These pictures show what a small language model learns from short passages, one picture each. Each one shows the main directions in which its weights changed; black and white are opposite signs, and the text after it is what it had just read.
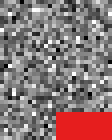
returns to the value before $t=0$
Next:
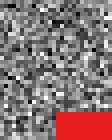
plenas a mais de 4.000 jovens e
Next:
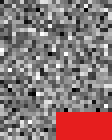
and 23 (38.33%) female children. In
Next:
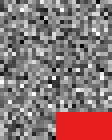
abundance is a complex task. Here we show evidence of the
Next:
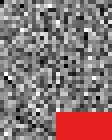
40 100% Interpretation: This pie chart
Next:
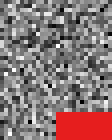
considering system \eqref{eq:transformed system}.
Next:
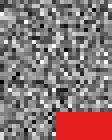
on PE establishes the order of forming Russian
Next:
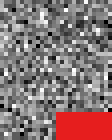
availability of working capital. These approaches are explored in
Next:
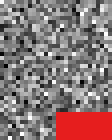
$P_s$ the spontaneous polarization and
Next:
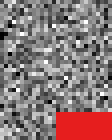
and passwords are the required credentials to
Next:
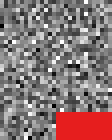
гидрируемого вещества и
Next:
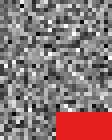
on the CNN's ability to extract meaningful
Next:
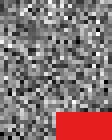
skepticism (e.g.,
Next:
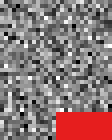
espécies de passeriformes, todos com
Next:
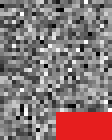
sequence decompositions involving less gates.
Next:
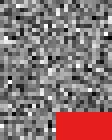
ularni asrash va oziqlantirish
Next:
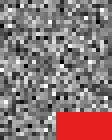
produzem esses meios depende em primeiro
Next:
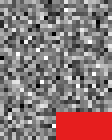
software synthetic signals are calibrated via an understanding of
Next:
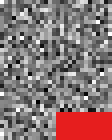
intende una rappresentazione di un
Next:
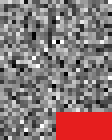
(2016) Bağımsız değişken
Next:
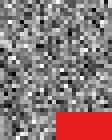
The amplitude of primordial curvature perturbations is enhanced when
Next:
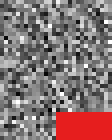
clustering and segmentation help derive strategic marketing
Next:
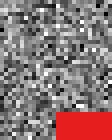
strategy. Guided-discovery learning strategy on
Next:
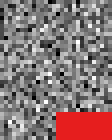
ошибка. Георгий
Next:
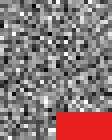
6 sites in the center area are shown. The thickness
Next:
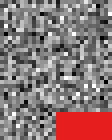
threshold is not clear, the threshold shift between the two
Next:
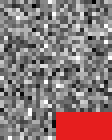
va O'qish savodxonligi fanlarining
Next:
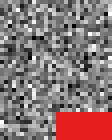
o'sish va rivojlanishi ijobiy
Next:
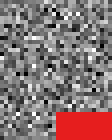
parties, for example: manufacturers,
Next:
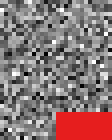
Counselors should be empowered to make good
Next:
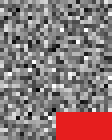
\item Radiative cooling has relatively
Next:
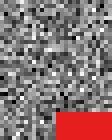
par Kramer et Sefati. 5.
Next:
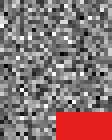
``confining'' term at larger distances.
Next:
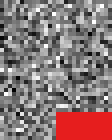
08028, Spain [*] Corresponding
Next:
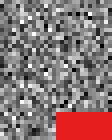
Atmospheric Chemistry Laboratories. This
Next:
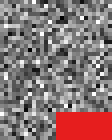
is defined as proportional to the inverse value of the
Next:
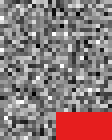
blokda ma'lumotni
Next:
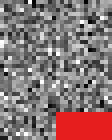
—para fines de este artículo—
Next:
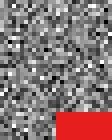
with $\tau = 3$ and $\tilde{g}
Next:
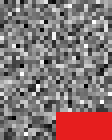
веществ смотрят под
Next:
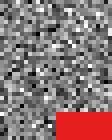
(nonparametrically) point identified,
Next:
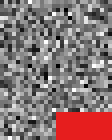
applies 3 3. Research data covered by the
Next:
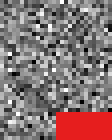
motivasi untuk kepada peserta
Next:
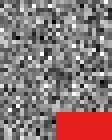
ahamiyati yuqori bo'lganligi va
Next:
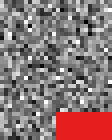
(HBs Ab); we performed HBs Ab
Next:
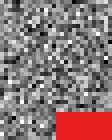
the concentration of water is more than 50%, and no
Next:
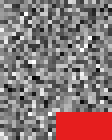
the material is also validated by the proposed theory. For
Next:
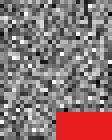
maydonini hosil qilish uchun
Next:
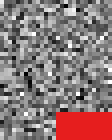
liquid phase, and some of the solvent begins to
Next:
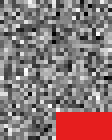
Y. (2015). Effects of small-group learning
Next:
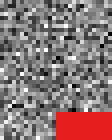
older than $\sim10$ Gyr and are
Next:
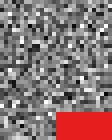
the present work we use this method to calculate the full SF
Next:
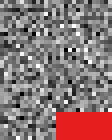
titled "The Relationship Between
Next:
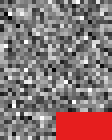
exchange judgments, their own opinions,
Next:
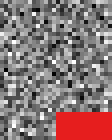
for visual analysis, DALL-E 3 for image
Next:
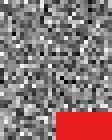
concept on the quest for spiritual
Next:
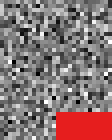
tilida muloqot qilish esa
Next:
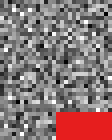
assembling the token sequence with beat and
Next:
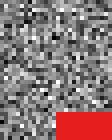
255). TİSK Yayınları.
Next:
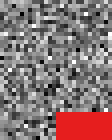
of catalytic washcoat,
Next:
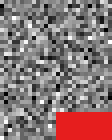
binaries would refine membership estimates and enhance the accuracy
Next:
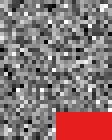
the respondents was made on certain specifications that are
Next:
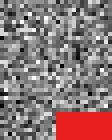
in deep-seated grievances such as
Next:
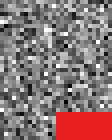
and hot-rolling processes. Therefore,
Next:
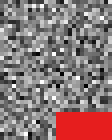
initial phase of post flare loop system. So,
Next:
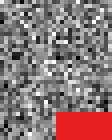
algorithm through machine learning approaches and analytics techniques
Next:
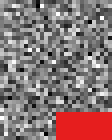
the asymmetrical lightcurves in this case do
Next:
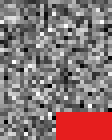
notion where the operator's experience is taken out of the
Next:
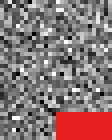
can again be parameterised in terms of arclength,
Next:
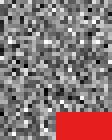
alternative to the FQHE for the purpose of quantum
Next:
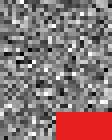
in the ordered system still decay exponentially, but are
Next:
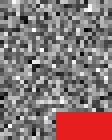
intervenir dans des scénarios que l'ONU
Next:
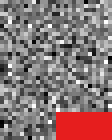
varieties (Figure 4). Figure 4. Interaction
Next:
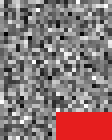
realidade escolar que trouxe inúmeros questionamentos
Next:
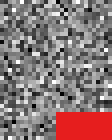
low index surface \cite{Ou2013,
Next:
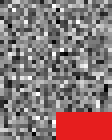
background consists of concentric, wavy lines on
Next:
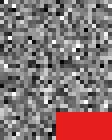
requesting communications for power price
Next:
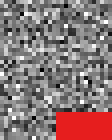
the holographic CFT, such a state
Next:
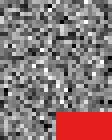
and performance in our experiments. Although those previous works proposed different
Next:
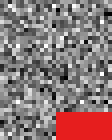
chewing activity and chewing health with the
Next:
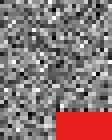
Figure 10. Scatter plot of signal strength values:
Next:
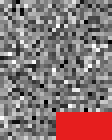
lung specimen. The anomalous lung
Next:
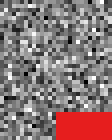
defines the partition function $Z(A)$ and
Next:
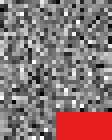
ANN-based approach. A. Arabic
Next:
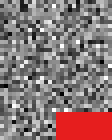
cm from each other linked by an aluminium
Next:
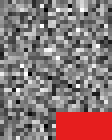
boundary energy, a weak internal resistance, and a high
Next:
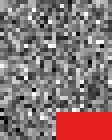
presents a conceptual framework illustrating the perceived
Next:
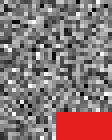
\begin{figure}[t!] \centering
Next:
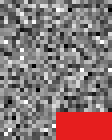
yang mempengaruhi. Tenggara
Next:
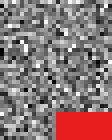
primaries can have smaller mass ratios, which will increase
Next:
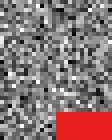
no --- if you can do it, you should.
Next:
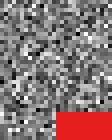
the ability to combine partial results from individual databases
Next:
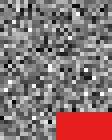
work²⁰ tells nothing new about
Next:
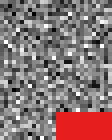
&\left\{ \begin{aligned} \min &
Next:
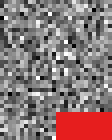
Ziel des umgesetzten Projektes
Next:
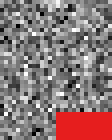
and Libya came as families. Those
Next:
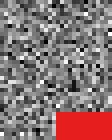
I. INTRODUCTION Accurate measurements
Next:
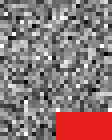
integrity and effectiveness of the principal strategic leadership in
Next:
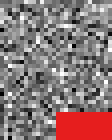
under the darpa ears program,''
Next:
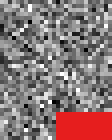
The need for the ruling party and opposition
